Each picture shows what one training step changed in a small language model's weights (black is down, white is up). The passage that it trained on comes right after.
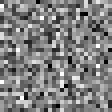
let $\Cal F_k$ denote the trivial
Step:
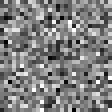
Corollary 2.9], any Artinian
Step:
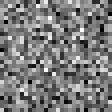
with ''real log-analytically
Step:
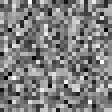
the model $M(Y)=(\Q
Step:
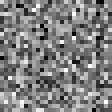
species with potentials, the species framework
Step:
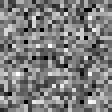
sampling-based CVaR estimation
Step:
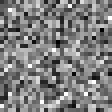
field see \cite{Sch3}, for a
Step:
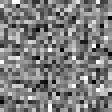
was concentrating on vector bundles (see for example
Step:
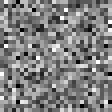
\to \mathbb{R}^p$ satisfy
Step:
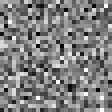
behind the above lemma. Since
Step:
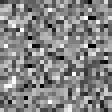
second model formulation substitutes the node-based time
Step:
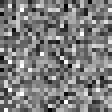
they pose clear restrictions to applicable
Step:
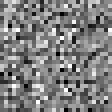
{\cal J}_n\backslash R({\cal
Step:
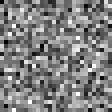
{\it Lectures on the gas dynamics equations},
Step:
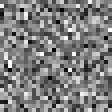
$\O_+$ is Lipschitz, then the following
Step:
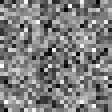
worse estimate for the number of calculations than the
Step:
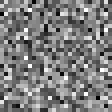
with these properties. If, for given
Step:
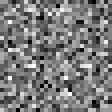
of such a decomposition. \begin{definition}
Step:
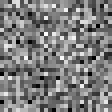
cotype $p'$ (cf.
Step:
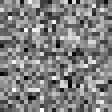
equal to $(m!)^n.$ Let
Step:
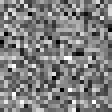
$n$ is even, the quotient
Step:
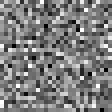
yields closedness under composition. It is important for
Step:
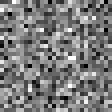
these moduli spaces are smooth manifolds of dimension
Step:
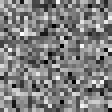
start by introducing some more notation. For every
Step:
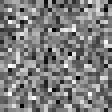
than two local sets, would not necessarily be identified
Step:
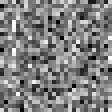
\in \ZZ$, we denote by
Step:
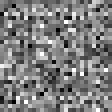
Gruyter, Berlin,
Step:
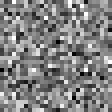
$n\geq 2$, the particle
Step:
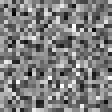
coverings. A covering consists of a black move
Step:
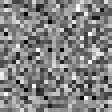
\( \PP \probof[\bigg]{
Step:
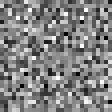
0$, contradicting the inequality. Thus, in
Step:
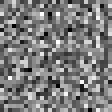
failure and YALMIP
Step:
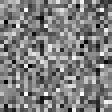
citation commands can be used in
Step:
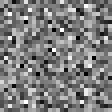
determining the global dynamics of the map. To
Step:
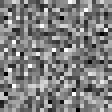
value suggested by the central limit theorem. A
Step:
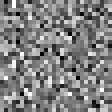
be a real polynomial of degree $d\geq
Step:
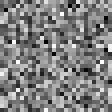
infinity as $ \ \lambda \to
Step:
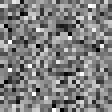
a fair distribution of vaccine proves
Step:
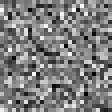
non-zero initial value $\xi(0)
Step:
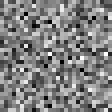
verify response Fig. 5. $$y =
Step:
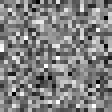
MPC step for all~$i \in
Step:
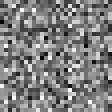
some $\lambda>\mathfrak{d}$). Does
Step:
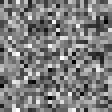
(in Dynkin components) appearing in the
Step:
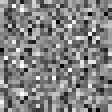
\end{align*}\\ subject to the
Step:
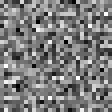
is a long-standing and very
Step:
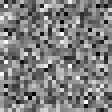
are the symbols $e_0$ and
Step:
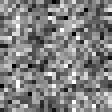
PERii resources involves both
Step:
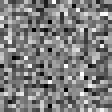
the others. We shall deal in this paper with
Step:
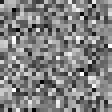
\ee \noindent complete the braided Hopf
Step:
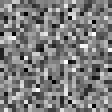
proposition gives a negative answer to a question posed
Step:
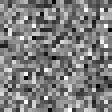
report further results on the speed of convergence.
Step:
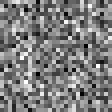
of scalar flag curvature ${\bf K} =
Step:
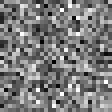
determinant on $X^{(p)}$, and vector bundles
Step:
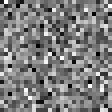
depend on $h$ and \[ Q_{\delta
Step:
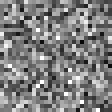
For the nonparametric estimator $\munp$,
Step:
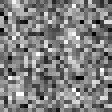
of the most recent lemma) an equivalent way to
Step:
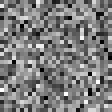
and a constant, sublinear or linear consumption
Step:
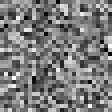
which are randomly generated evolving graphs with
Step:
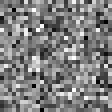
non-trivial (i.e., not equal
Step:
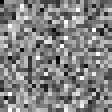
the other hand, FEM models use numerous
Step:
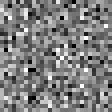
useful estimates. The first result in this direction is
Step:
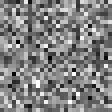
the case $p=1$. Then
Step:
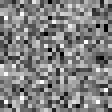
by $(\grad v)_K$ the
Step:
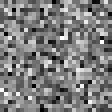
dilation effects. This evolving-surface
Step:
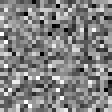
the aforementioned discussion we can obtain
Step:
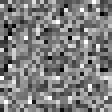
in Table \ref{table1},
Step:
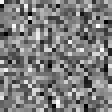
class $\omega \in W_S$ and
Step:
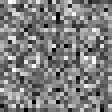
k u/p}$ is an additive character,
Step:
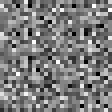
guidance and encouragement.
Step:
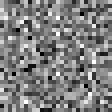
inspires the exploration of
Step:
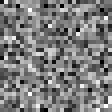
trivially supercyclic for every operator on a
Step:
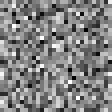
\theta \tan \theta = \int
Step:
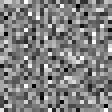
factor. Since by (\ref{stilde}),
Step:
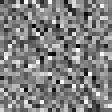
identity to compute $ \zeta(0) $
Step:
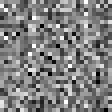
\iff u<r\mpoint$$ Then
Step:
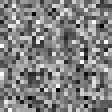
\end{align} for $y \in
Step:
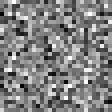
the Hermite polynomials, which leads into the
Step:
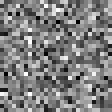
The question of whether this $K$-automorphism
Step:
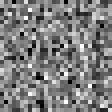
there is a unique maximal chain. Let
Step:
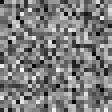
$ is an essentially self-adjoint operator on $
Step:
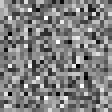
in our sense. For constant $z$, this
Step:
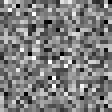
moments suffice for {P}oisson approximations:
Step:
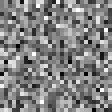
if we define $B^N_{ij}
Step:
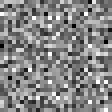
\text{ on } \partial\Omega \\
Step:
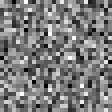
subspace method developed by V.A.
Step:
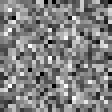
each data generating process, we considered 500
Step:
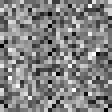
The following two claims determine the domination number
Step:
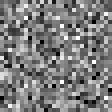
less favorably to surgery than
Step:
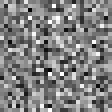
of components of $L$; \item the
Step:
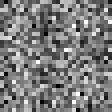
quaternary tree heights at criticality.\
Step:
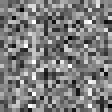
product of two groups, one of which is a
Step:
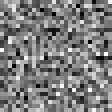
probability space be $(\Omega,{\cal A},
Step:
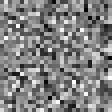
edge-connected if for every pair of distinct vertices
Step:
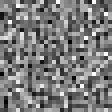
points in thin annuli, Int.
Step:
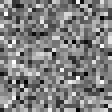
$m\to\infty$ by the elliptic
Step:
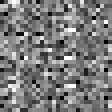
hyperplane arrangement complement? Massey products
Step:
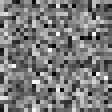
more adequate and more realistic null
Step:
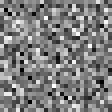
$\varphi(y)=1$, then for an
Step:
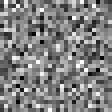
\left\vert g_{n}(q)
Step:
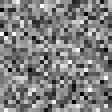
$x_0$ (recall that the
